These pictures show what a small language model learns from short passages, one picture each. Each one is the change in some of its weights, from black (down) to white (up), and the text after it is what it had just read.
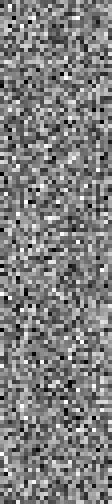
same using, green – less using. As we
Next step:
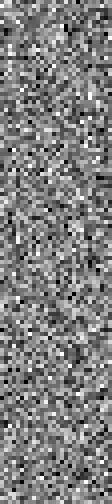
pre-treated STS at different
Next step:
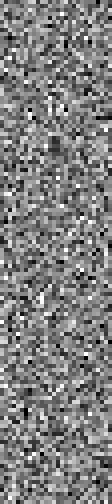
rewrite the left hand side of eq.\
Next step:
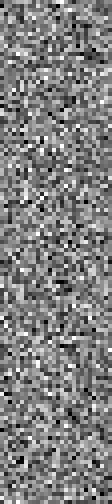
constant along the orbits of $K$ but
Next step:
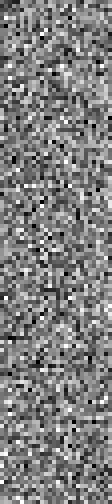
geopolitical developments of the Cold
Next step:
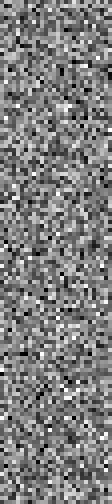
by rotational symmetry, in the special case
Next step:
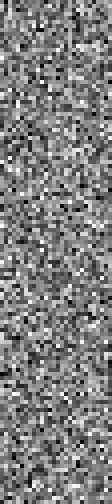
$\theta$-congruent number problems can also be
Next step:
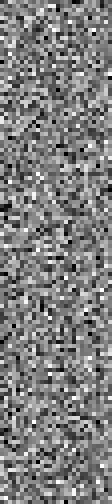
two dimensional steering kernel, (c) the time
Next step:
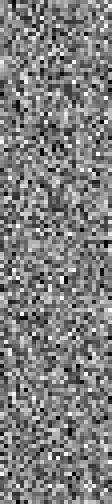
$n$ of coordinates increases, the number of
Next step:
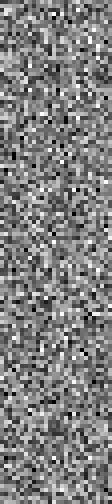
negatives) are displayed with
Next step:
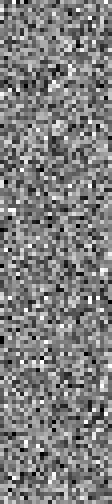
for which various theoretical descriptions have been proposed
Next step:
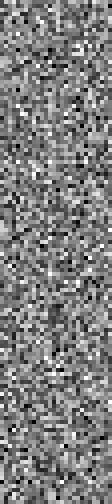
accuracy of 91.58%. This method
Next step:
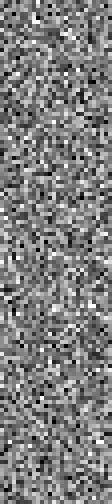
For the bridge, all possible paths have
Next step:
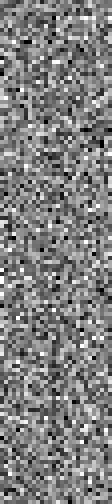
$\pi: \mathcal F\to\CC$
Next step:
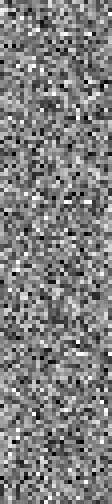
$ \mathbb{R}^d\left(
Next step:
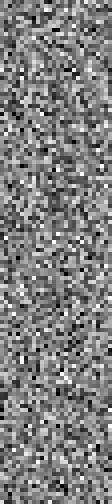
become tighter (job openings are
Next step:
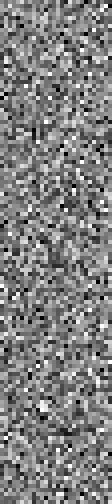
$j=n-t$. In fact, we
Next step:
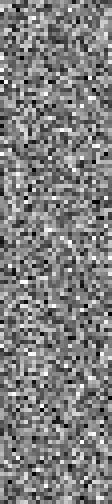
mimicking several aspects of
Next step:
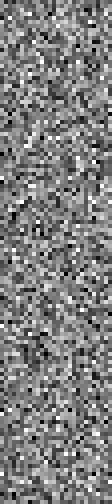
microns. The tumor
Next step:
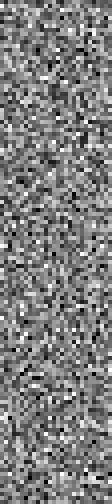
K_s is abutment shape factor,
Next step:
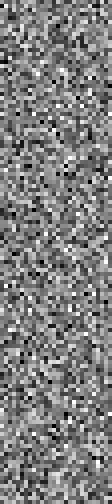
to extend this algebra to some topological tensor algebras
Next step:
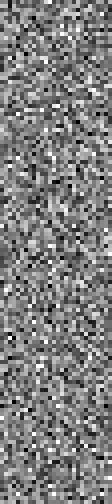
obtained previously in \cite{FM} and
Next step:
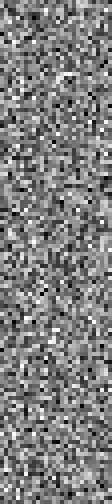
1961 concerning the Revocation of
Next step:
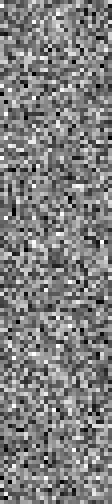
grammatical model is adopted for the research
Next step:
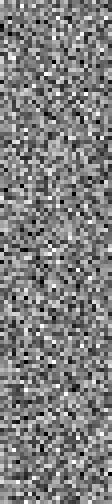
It was not until years later that it was shown
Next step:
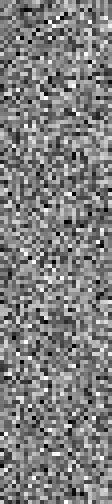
is unitary and $H$ fixed, if that
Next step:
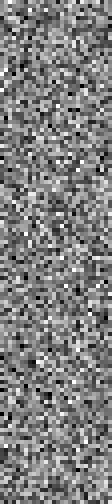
are likely to be overstated in
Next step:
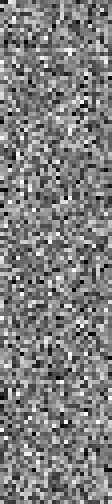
(right) hand having significantly higher maximal grip
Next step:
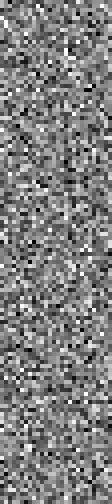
fact to me. Before proving Theorem
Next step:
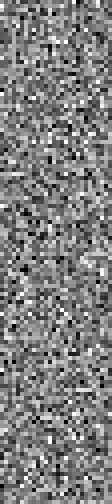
termwise integrated double sum. This yields
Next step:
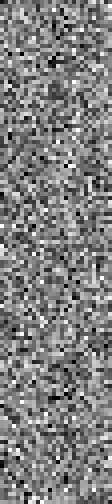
more careful recent papers on animal
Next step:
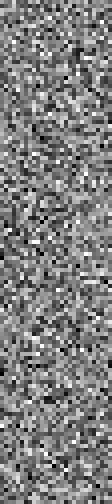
1em} \def\vsk{\vskip
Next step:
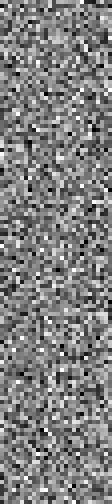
worth being discussed in more detail. For
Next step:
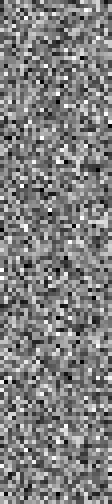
{\mathbb R}^d: 1 \leq
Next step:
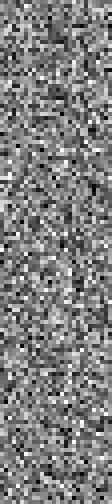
N.; Di Benedetti, M.;
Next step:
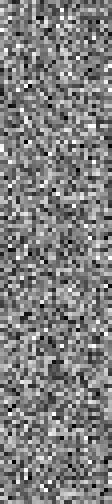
Concentration of Dyslipidemic
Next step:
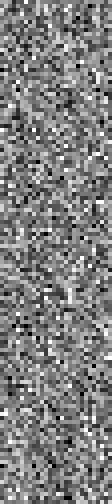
limitations have driven growing interest in
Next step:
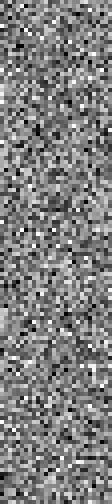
and Disease. *Nat. Cell
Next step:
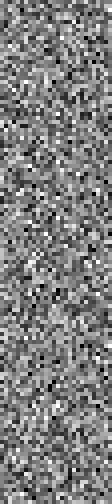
for all $2<k\leq n$,
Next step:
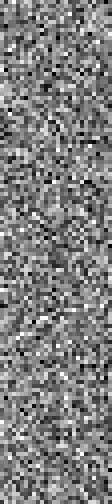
Robustness of cooling response.
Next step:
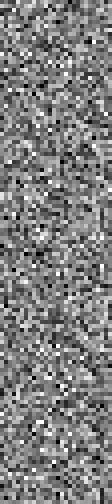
Theorem~\ref{L2 existence theorem} follows from
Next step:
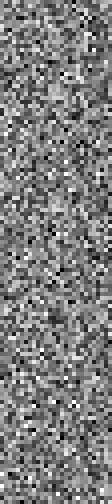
predictions, with ranges of fidelity
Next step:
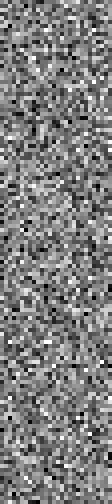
home. | Small, selected group of
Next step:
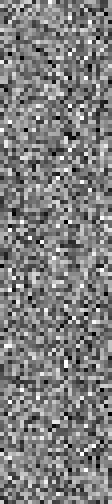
Legacy Survey of Space and
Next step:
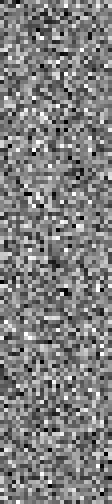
matrix from \eqref{NDA} implies that the
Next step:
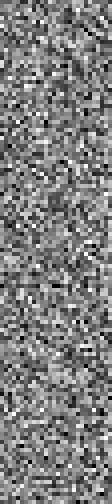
search section on 1 November
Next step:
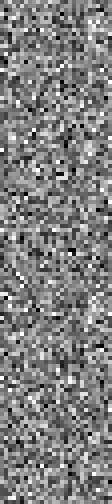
surgical care bundle on the incidence rate of
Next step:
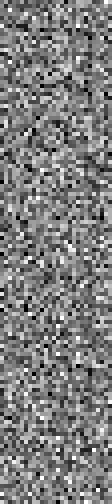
\emph{fundamental $2$-form}
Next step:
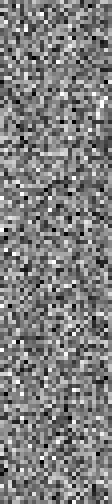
who con unwary people, groups, and
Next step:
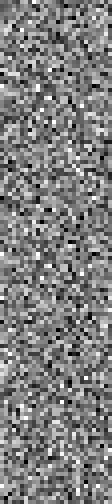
like to acknowledge to M. A.
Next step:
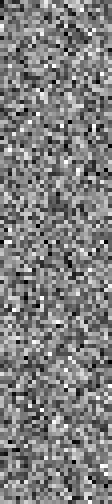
of the previous lemma it suffices to check that
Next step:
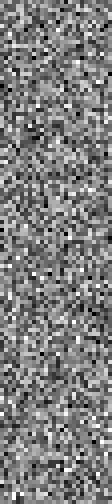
of habitat association modelling for a
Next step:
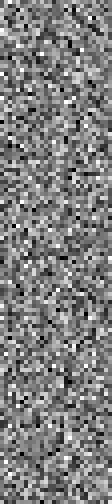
Accountancy, AMA University,
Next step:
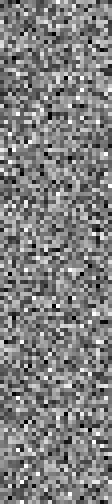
to synchronize oestrus during
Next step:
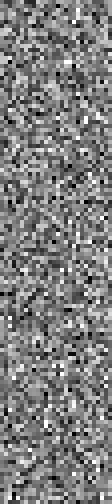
GC vials. The substrate and
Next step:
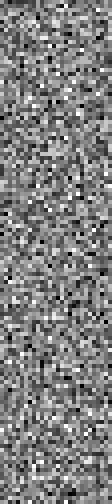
preliminary results Since $\prod_{p \le
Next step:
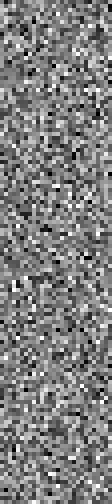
can both contribute to and result from obesity
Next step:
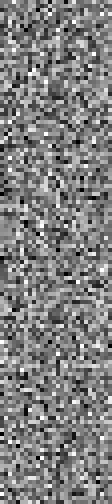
is extracted from the response provided by the
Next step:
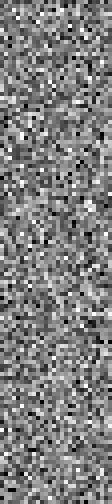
including scorpions have evolved a
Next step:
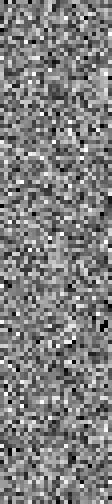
collaborate with suppliers, while effective customer
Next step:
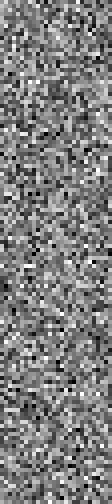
way to obtain new properties. The 2D
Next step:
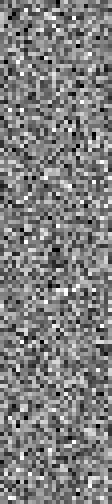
released under an open licence.
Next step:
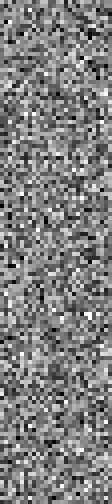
several levels. As co-speech
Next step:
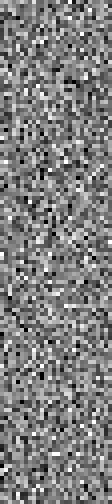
lift $F$ can be viewed as an
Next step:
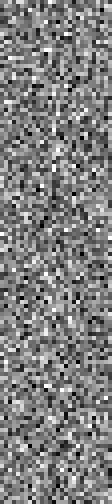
$\Bbb C_p$ will, respectively,
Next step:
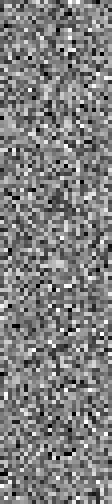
graphs, namely monotonicity,
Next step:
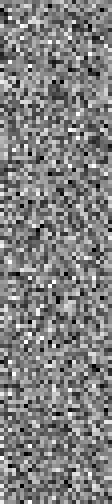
a.e. By the maximum principle,
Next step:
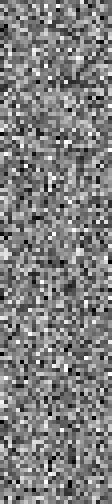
SURF descriptors and clustered
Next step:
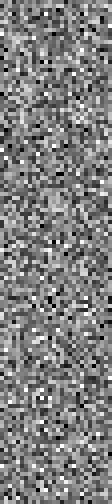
laser gain at ~1.9
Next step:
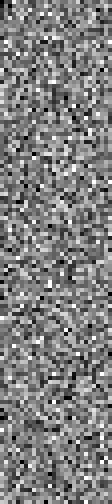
\end{figure} In this case, there must
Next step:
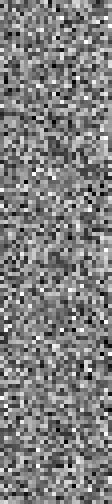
sex ratio in the group of 0-6
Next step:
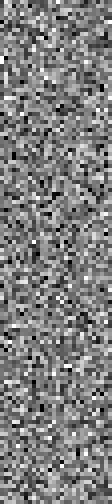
Since $\lambda\ni x_0$ implies
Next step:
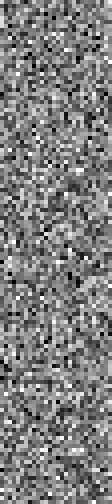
performance of the serum C-reactive
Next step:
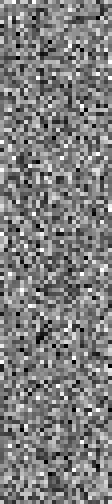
damage, although security measures can also
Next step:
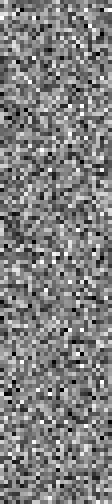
at $a/2^k$ is the same
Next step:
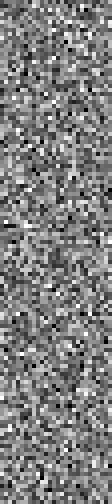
the generators $t(\beta)$ around
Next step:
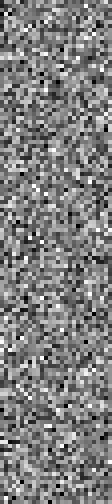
of providing a horizontal layer of data
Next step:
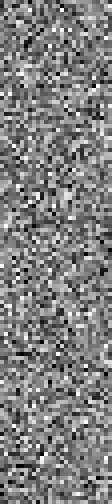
is clear that for all $t \in
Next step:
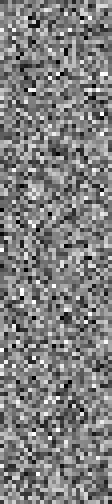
indicated that technostress and role
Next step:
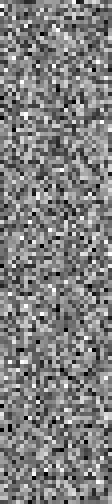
following symbols belong to their respective symbol
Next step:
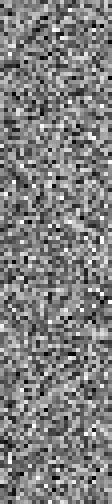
non-reflexive. (b) For
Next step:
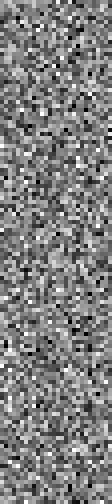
We will begin with the perturbation
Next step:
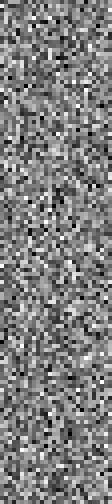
which splits $M$ in two
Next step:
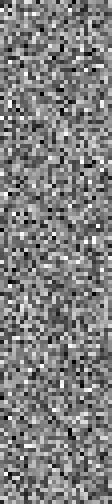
this paper we characterize the definiteness of the
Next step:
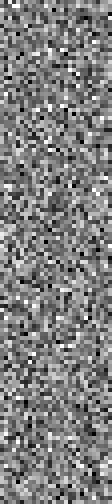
centralized event-trigger ensures
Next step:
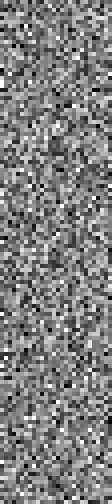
for humanity and the linked goal of
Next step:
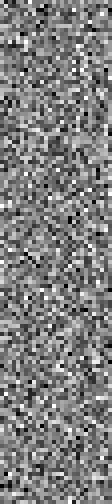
factors responsible. Hence, the need for the
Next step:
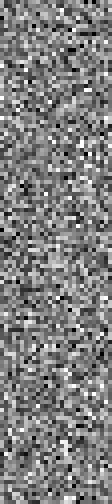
revealed that polymer ratios had significant
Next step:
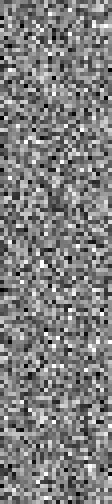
$E_{V, \Omega}$ is the
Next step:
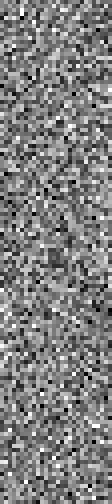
witnesses to past eras,
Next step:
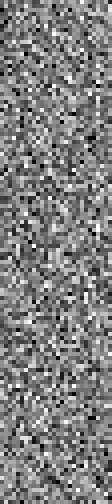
and uses Langevin dynamics to sample
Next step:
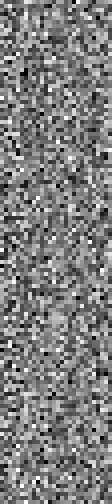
the risks associated with economic, environmental and social
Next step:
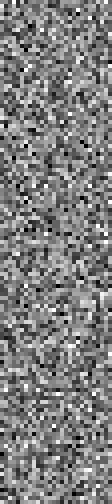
cables. There have been two generations of science
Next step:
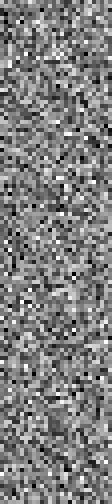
torsion free abelian additive group,
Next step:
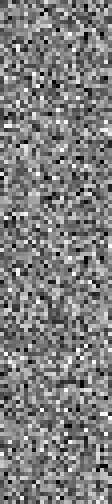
$Y$-integrable predictable process
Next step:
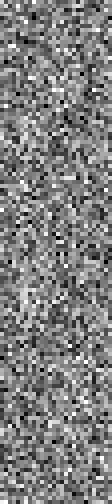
that these values might be used in a wider range
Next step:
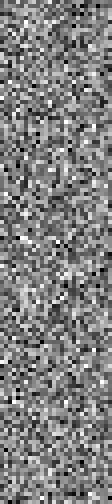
that, for any symmetric matrix $B$, and positive
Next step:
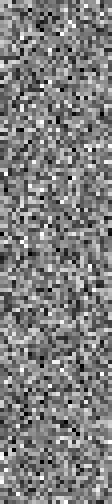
Power Check Start Descend
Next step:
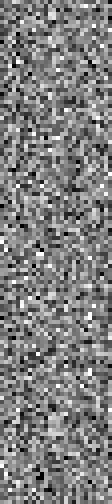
to symmetry of square and due to symmetry of
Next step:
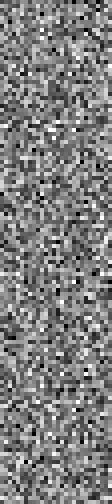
3) the wave frequency dependence of the
